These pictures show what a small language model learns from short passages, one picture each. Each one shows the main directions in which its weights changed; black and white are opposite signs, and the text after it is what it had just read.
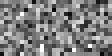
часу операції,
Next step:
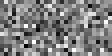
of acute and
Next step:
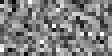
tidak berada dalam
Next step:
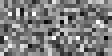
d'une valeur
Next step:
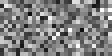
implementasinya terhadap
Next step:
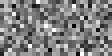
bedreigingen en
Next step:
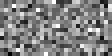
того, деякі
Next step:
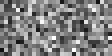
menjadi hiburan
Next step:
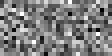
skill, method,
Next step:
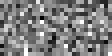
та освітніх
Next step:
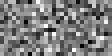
книгу як
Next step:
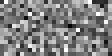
uning soyasida
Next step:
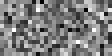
menjadi Laporan
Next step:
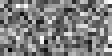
eficaz, lo cual
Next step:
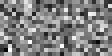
para a melhoria
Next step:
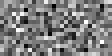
умов їх розвитку і
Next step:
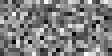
skor maksimum
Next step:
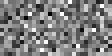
to efforts to
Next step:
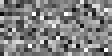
kişisel hem
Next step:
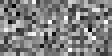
и повышает
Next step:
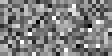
pH mostró un
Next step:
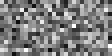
tashkil etdi.
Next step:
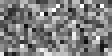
dan nilai
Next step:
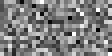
a tecnologia especialmente
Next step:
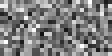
обеспечение прав
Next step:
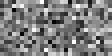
games to control
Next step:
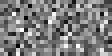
reveals the
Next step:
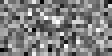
indicators 72
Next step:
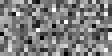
депутата III
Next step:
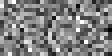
envolvidas na
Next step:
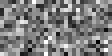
tizimli masalalar davom
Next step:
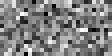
розвитку підприємств в
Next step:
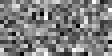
asociados a la
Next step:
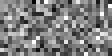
складено автором на
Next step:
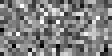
- Quintana,
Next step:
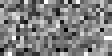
olishga qaratilgan bosqichli
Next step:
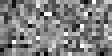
de woorden
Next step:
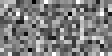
языковые модели
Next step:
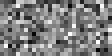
и обеспечении
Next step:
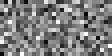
tiempo, y existen
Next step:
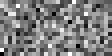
volume muscular.
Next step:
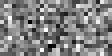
dix pages pour
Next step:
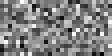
prioridades, de
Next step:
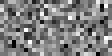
ein zentrales
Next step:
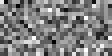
biologik faollik
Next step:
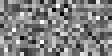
tarefas realizadas
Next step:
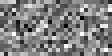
ИБС и
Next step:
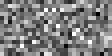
Momios de
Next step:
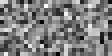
cómo, desde
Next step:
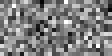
Salaire (en
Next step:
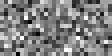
bilan farq qiladi:
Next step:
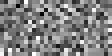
gran biblioteca,
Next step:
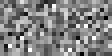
однако при
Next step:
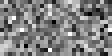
electrónica y
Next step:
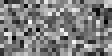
di modellazione
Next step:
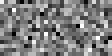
Bu borada asar
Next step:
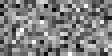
junio de
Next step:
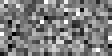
des Kindes,
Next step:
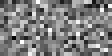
в городах и
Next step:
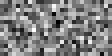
com resposta
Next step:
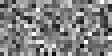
екології і
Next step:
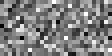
las necesidades.
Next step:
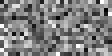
vídeo foi
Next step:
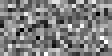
la utilización de
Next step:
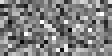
10% Costo
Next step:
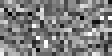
и груди,
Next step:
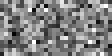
di studi più
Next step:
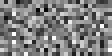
este aceea
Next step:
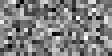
um exame de
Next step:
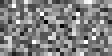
o'z ijodi
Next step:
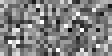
shakli hisoblanadi.
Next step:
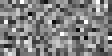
batasan yang
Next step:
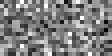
ponto de vista do
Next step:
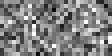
la Fuente,
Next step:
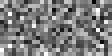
de Vincent,
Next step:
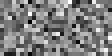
qadimgi turk
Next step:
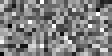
diferite surse
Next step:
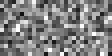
asoslangan yangi biznes
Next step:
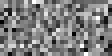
ou plusieurs
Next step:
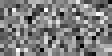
community participation and
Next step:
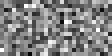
Pentru evaluarea
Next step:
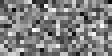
la narrativa
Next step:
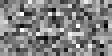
En este sentido, el
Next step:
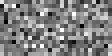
(DSc), Professor
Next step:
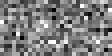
de los modos de
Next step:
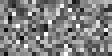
Республика формирует
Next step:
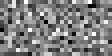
o’z ichiga
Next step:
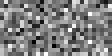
um plano de
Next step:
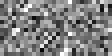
законы в биологии
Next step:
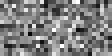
ausência de informações por
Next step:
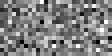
Ponte JS,
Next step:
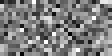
қилинган ҳолда
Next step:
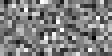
ценности; -
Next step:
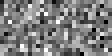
nouvelles activités
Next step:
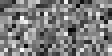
ma'lumot beradi.
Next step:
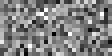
Internet texnologiyalaridan
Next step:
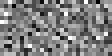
biner 8 bit pada
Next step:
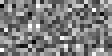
satu bahan yang
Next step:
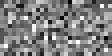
песме и
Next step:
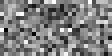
hamd va na't
